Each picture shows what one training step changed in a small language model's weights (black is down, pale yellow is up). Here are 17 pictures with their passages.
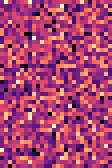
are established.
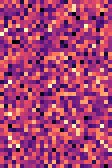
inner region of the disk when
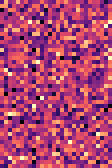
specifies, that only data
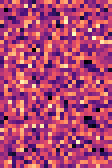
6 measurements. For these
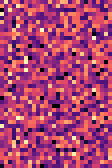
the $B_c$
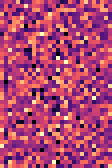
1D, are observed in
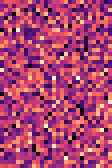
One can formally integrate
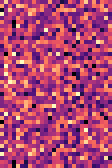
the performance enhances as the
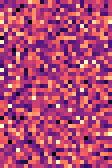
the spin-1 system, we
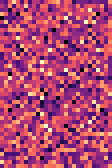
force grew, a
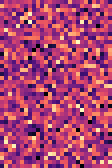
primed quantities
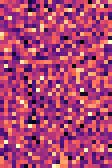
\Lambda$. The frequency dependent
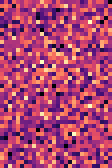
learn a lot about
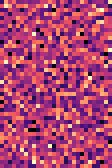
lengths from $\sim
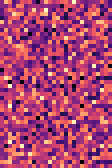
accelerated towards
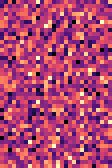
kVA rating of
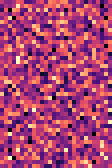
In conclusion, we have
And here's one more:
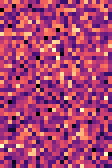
can be checked from the
